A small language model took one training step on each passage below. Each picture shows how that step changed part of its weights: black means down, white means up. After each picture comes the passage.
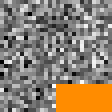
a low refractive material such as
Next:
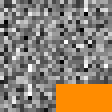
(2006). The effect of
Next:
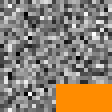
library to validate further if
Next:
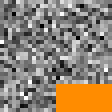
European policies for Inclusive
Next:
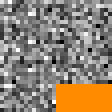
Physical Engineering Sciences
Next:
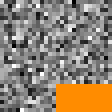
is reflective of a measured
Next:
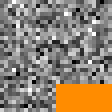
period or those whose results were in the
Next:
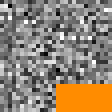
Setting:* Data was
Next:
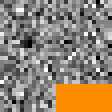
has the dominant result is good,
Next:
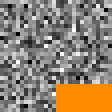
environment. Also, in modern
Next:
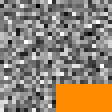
Ein Gedi: Fifty
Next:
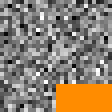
Chandigarh to investigate
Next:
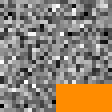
state of physical zero, and more
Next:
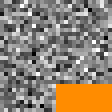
Portugal) cyclicality
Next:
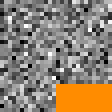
reduces radiation exposure in
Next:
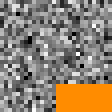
to 33% of the population,
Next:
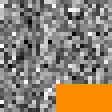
is identical with itself and has
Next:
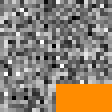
Behind Car Hacking
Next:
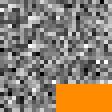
from the male counterparts,
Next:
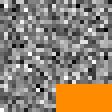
the function $f(x)$ is
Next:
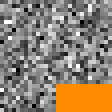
metastasis or the involvement of
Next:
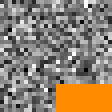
coffee wood water, a
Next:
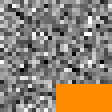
noise to the data. This helps
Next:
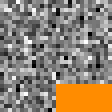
The plates are prewashed by
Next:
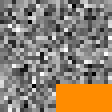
coefficient of variation is usually
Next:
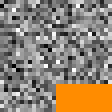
standard for the diagnosis of
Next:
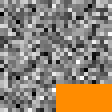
OF SELECTED
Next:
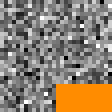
who had worked with one of the
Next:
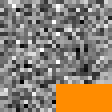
Employees, on the other
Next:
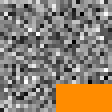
relationships under natural environmental conditions, the
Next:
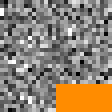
manuscript before
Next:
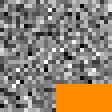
feijoada 310 g
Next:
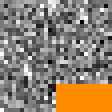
These patients are deemed healed
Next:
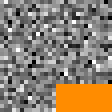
magnetic stirrer
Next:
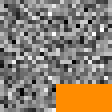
or the drugs may have no
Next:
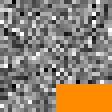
toilets A Pearson's
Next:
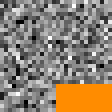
schools and madrasas to
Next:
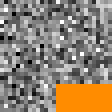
and diffuse opacities.
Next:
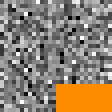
this study to determine different characterisation
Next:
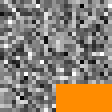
agencies. This system serves as
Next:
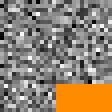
NaMnO_2 typically
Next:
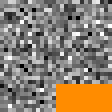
the application of blended learning
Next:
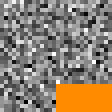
person's chronotype is the
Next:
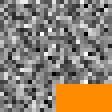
use them. Creating new digital
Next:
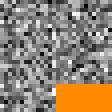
measurement. The functional utility
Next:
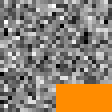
example, in a book of
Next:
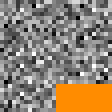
further analysis. Structural
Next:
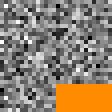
we used the high frequency power supply
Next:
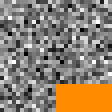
Non-degassed ($p
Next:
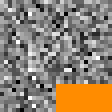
Rana revealed that the
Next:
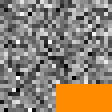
Irene Lucas del
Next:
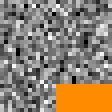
cases, were believed to have
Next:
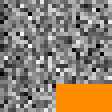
found in the emergency room.
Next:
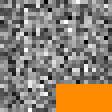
article substantiates the
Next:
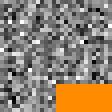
my Zimbabwean
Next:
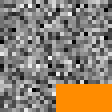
year 1995 which has been leading the
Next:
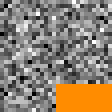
standard L1 loss and our proposed
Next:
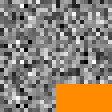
preparation of the results, discussion
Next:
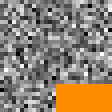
layup. Changing to
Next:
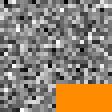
of a listed species) and
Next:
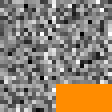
across problems. The method demonstrated the
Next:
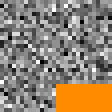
function is a sample average. Both
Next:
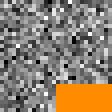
and actions for the European Energy
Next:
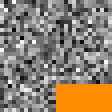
and trends Statistical
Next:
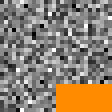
access via a dedicated
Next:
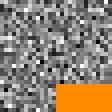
for toxicity is met.
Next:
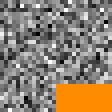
formed by ammonium
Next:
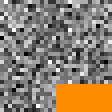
screening seedling
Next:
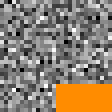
replicability of solutions are also
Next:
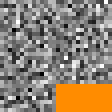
area. - q represents the
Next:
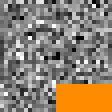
the project structure scope is
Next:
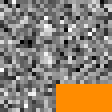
new conditions – active, focused on
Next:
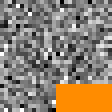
of 3D-printed
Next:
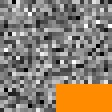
the chi-square test
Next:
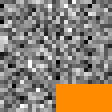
for which the model abstains due to
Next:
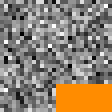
the failure mechanism of
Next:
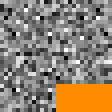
electricity demand), biogas
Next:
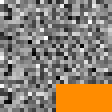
that even though the validity and
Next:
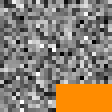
to 74 years who had lived in
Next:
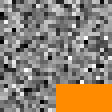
on solutions feasibility and
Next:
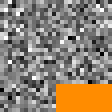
4. encouraging independent
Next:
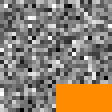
a questionnaire format based on
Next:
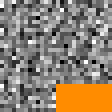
and Engineering Program,
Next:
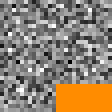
_t Exit to throat
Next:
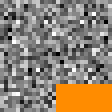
results of Morán and
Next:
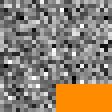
medications contribute to the
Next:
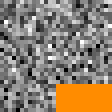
heritage accessible to
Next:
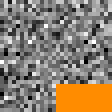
higher resolution than FEM-based
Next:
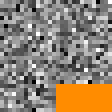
Caucasus and Central
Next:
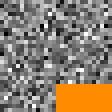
same credential which used to
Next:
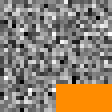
appropriate entities to
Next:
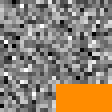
(Figure 1). Kumba has
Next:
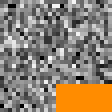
10 to 15 years. Regarding
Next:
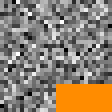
productivity and disrupts environmental
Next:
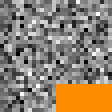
expressed in the power to
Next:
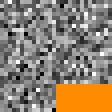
software. Microscopic analysis
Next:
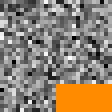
online course organization
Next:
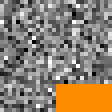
emerging food frauds.
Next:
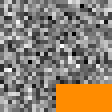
beneficial effects of the expedition
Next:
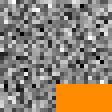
registration and validation of
